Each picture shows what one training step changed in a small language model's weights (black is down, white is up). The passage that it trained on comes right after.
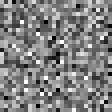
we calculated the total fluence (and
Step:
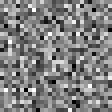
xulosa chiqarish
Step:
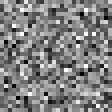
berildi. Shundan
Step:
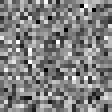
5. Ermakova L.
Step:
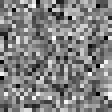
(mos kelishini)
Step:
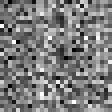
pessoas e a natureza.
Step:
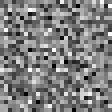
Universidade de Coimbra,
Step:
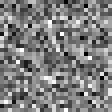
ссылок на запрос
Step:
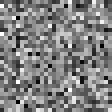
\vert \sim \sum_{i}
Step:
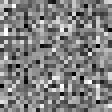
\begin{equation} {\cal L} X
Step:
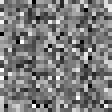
из ранних примеров
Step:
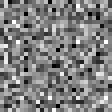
toplu temiz olan (5)
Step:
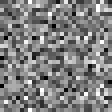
To interact with it, the user
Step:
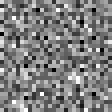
ушбу усул
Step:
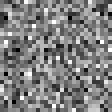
via inelastic excitations of
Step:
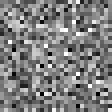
en la mejora de las
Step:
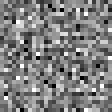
The differences in oscillation
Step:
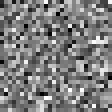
That’s all. Bye”
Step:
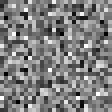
of using the Lüscher
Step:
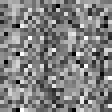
والتي تتمتع
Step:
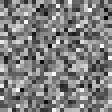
de *Frankfurt del
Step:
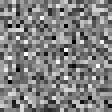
same time, the issues of
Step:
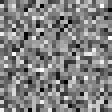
needs. Previous
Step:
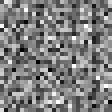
mahorat talab etadi
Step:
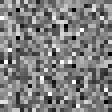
flux densities have been
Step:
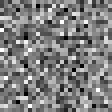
co również decyduje
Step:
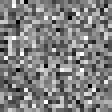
degrees. For instance,
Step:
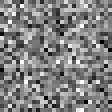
va imkoniyatlarini
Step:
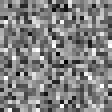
boyutunu ön plana
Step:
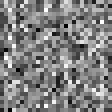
this reason, it is not possible
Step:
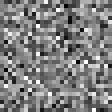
podía ser una entrada y una
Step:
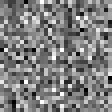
elección de este sitio
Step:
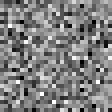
composição da população
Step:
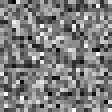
forte na minha vida na
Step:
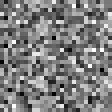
kilkunastu minutach
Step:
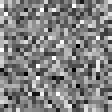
extended field of view,
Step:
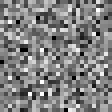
there is nothing sacred about
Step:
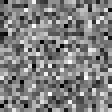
information about the processing activities
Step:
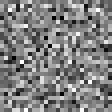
zero. This produces (in order)
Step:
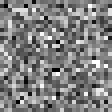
for particular uses and is thereby
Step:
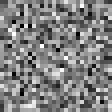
the AP elements should be
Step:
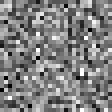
almost identical trend as shown
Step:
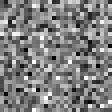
$Alq_3$. On the
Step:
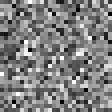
risultato di un
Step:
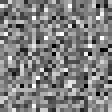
resources in the Clouds is
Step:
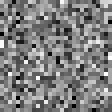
4. O‘zbekiston
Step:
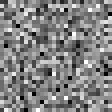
al señor secretario del
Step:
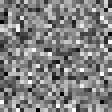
por eventos naturais
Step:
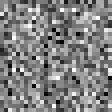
siècle, une
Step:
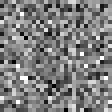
známe, že
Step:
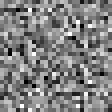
changed our lives and our
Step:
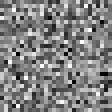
process involves making informed
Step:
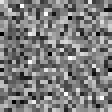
Отражение национальных
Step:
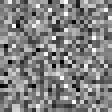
blue-detuned beam can
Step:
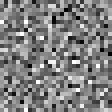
роль синтаксических
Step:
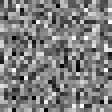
Xikmatxo'ja qizi
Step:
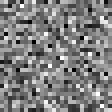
higher than room temperature,
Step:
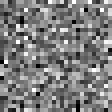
Imom G‘azzoliy.
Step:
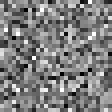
is found that $q_w^{\rm
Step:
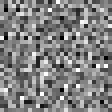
data or during the transmission of
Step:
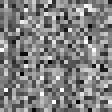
est impérative pour le
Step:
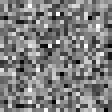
8: Teilhumanoide
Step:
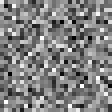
far right of the network indicate the
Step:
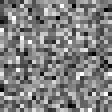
hasta las zonas andinas de
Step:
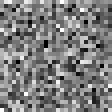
отраслей, в этих
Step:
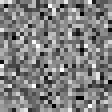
учун 50 балл
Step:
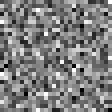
(2012). New mountain
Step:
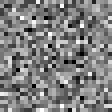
and creep in high-temperature
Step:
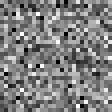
satisfação. A partir
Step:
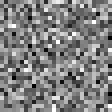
recogidos por la Universidad de la
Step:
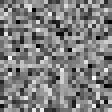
it is hence enough to show that
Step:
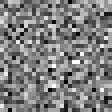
ochib berilgan.
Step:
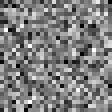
mestra Karina Dias da
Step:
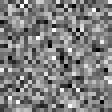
de sua segunda edição
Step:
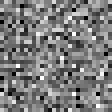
споживача. Адже
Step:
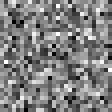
Cluster approach with single and
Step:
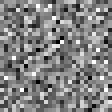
the force-dependent distribution described
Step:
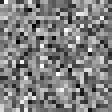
by continuity of $%
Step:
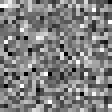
is possible. Similarly when
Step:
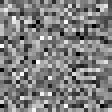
for the z-component of the
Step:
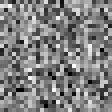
studied in ref.~\cite{nous}
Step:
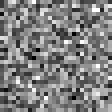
very high-density regions.
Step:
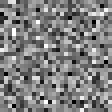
signal. The magnetoresistance
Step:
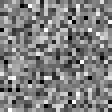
concept of overlap integrals,
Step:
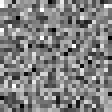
is $L_\mathrm{C}\simeq
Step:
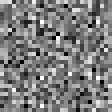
в сторону увеличения
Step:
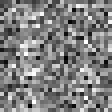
fiscales communales est
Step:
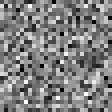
Prediction using Ebola
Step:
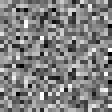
displays the comparison between
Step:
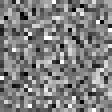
PLS tahun masuk
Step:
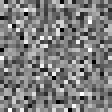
the Theoretical Astrophysics
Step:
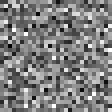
de 8) Bloque 2 Sección
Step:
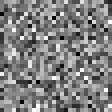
derived to accompany the
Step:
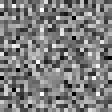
Table \ref{tab: NN
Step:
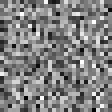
(d) show the results after a
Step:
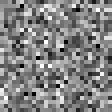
management process, as well as the
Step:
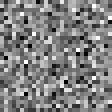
$N_D$, the gauge
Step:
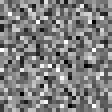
the most profound developments in
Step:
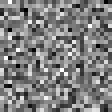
A^\delta \end{equation} where
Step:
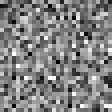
han despertado en el
